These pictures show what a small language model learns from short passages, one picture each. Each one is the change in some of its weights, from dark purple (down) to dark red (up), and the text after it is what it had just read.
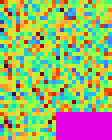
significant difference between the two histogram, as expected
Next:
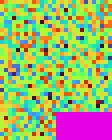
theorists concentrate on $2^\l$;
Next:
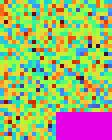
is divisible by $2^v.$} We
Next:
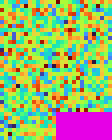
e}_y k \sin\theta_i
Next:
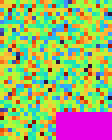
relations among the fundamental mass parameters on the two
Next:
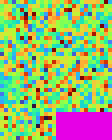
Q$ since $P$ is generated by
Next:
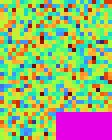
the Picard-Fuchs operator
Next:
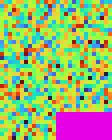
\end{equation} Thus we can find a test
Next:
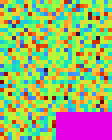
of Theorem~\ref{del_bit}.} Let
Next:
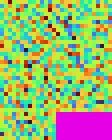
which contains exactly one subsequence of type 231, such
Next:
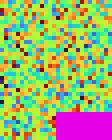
exchange interaction, represent fundamental elementary excitations with significant potential
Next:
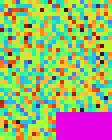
are pure simplicial complexes of dimension $d$,
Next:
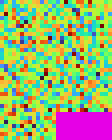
by the proof of a conceptual refinement of the
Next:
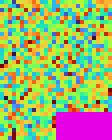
short survey of problems and results on (1) diameter
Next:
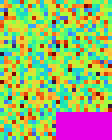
and thus nilpotent. We have thus shown that
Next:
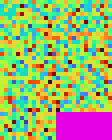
one jet only. The fragmentation variable,
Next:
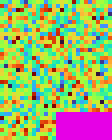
ratio at HERMES energies. It was found
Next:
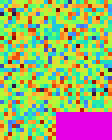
biases in the X-ray measurements related to previously
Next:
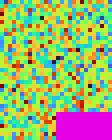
real-world systems the quantities of interest, like
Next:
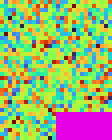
opposite Borel subgroup $B^{-}$ as follows:
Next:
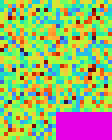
in Table~A.1 in Appendix A. For
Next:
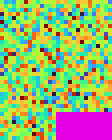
aperiodicity is very different. %The tiles
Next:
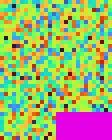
charging for enabling a transistor
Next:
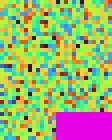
the assumptions on the coefficients are weaker. In
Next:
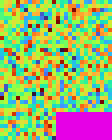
a simultaneously diagonalizable set of three commuting
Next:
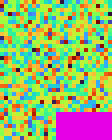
observed, which is consistent with the previous results on simple
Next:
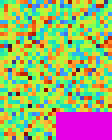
and $B$ to a row. This leaves three
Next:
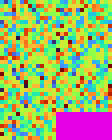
kinetic temperature of the first depinning transition from the
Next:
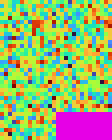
Making $\hat{X}_n$ and
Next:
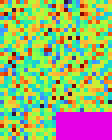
ionization had a negligible effect on the work function
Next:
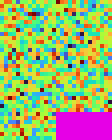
&=&0. \end{array} $$ The second
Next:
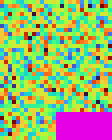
which are localized on the uranium center and
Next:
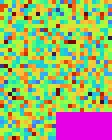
tiny relative to $g_{\sigma{\rm
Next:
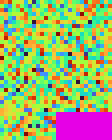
electric field $E$ is approximated by \[
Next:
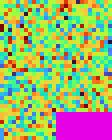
scenarios that contain distinct background acoustic conditions are
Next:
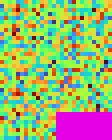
2mm \section{Conclusion} \ \ \ \
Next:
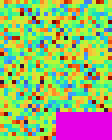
This work introduces a prototype utilizing this method to
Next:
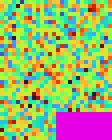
be closed under multiplication. Now we characterize all
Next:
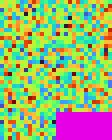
rather than from the presence of the graphene thin layer
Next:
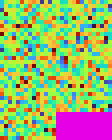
by a factor of~$e/4$. Note that
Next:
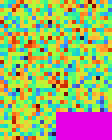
we talk about complete Morita equivalence between two
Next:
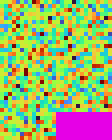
normalized to $C(0)=1$ as previously
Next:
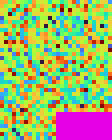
denotes the unit Dirac point measure, then for $x
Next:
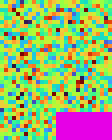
USD \item Pay back loan at
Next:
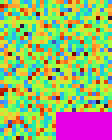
flipping on an axis passing through two boundary
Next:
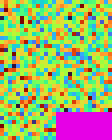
the following universality of a permanent charge
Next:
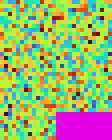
exists a forcing $\bbQ \in
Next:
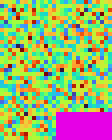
is necessary that the inner edge of the accretion disk
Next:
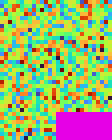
$g_s$ have the same third fundamental
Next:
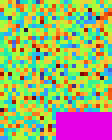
it. On the one hand, much of the literature
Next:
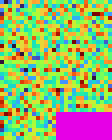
Since the symmetric bilinear form $\langle \cdot,
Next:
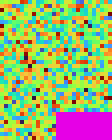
that for all \ $\alpha, \talpha
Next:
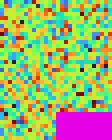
duality is given by $\langle f,\phi\rangle
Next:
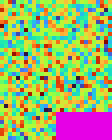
the norm given by $\|\xi\|_A^2
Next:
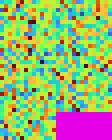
using the continuous version for the non-extensive
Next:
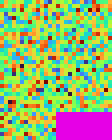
to be trapped in a spurious local
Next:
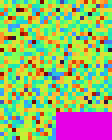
shown in Figures \ref{w1}...
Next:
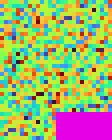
the elements $\omega_e x_e$,
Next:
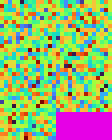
of a vortex line in superfluid neutron star
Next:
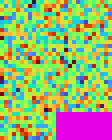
1, take the 2-boundary $P^{*}$
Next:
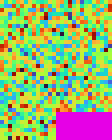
sets of the form\\ $A_{i}
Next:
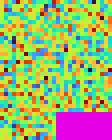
X,X\right\rangle . \notag
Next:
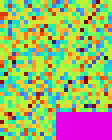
origin is a repellor has a globally
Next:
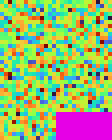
behavior. ## 2. Materials and Methods
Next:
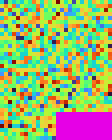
order to show all model parameters and experimental constraints simultaneously,
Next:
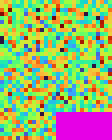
time-dependent QFI $% I_{3}$ given
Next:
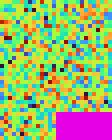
this limit is not deep enough to materially constrain
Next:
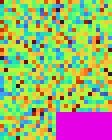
\end{proof} Corresponding to several classical
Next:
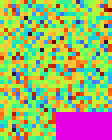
measurement of the real part of the ordering parameter
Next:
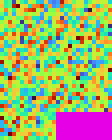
to experimentally relevant probes we compute and discuss the
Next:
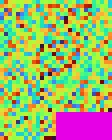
and calculated the average value of $D$ obtained from
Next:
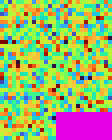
second-order term is less rapidly suppressed by
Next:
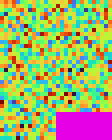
orthogonal to each horizontal level circle and then the center of
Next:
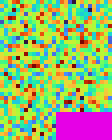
can be considered as an unbounded essentially selfadjoint operator
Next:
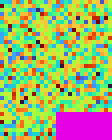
intergalactic medium (IGM) as
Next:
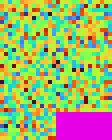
+ \Delta t w^T{\bf
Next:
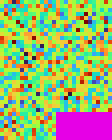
$\coe$ w.r.t. the
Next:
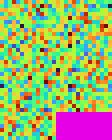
the universal Gr\"{o}bner basis is the
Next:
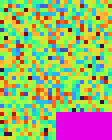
\colon C^* \o B \to A
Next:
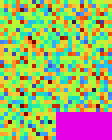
the ratio of the unsymmetric part from an algebraic
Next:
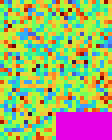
are triangles. Note that for a weighted homogeneous surface,
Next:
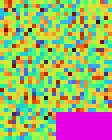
the operator $H:= i \partial_t +
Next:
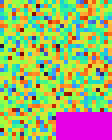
$130$ standard deviations. Moreover, we also performed
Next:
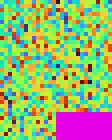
efficiency of transport in the presence of large variations in internal
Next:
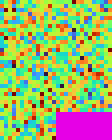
of offers and acceptance rates resembles human
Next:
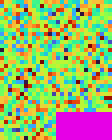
= \quad \Sigma \phi({\mathbf{
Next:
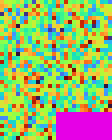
residual and, therefore, \begin{equation}
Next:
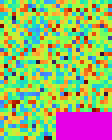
separated by $10$ km at the same
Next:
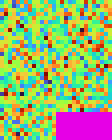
of the infinite wall, connecting consecutively numbered
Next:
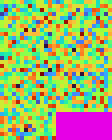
the electron velocity direction. While an electron moves along
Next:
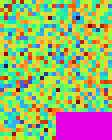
Let $S := \set{s \in
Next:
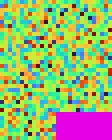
respect to any continuous metric, see Lemma 3.2
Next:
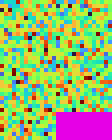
which shows that the positivity of the distribution functions is
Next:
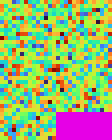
now recall Rambau's definition of extension (with
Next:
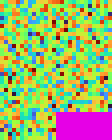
\vskip 0.1cm \noindent (2).
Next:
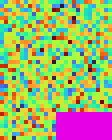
irradiance as readily available from a laser
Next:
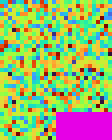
only one stratum. Now, following the proof
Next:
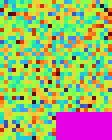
inflexible as it may seem. Already,
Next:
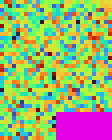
be made between the $\Gamma_7^1$
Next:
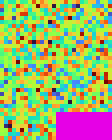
the glacier tongue. None
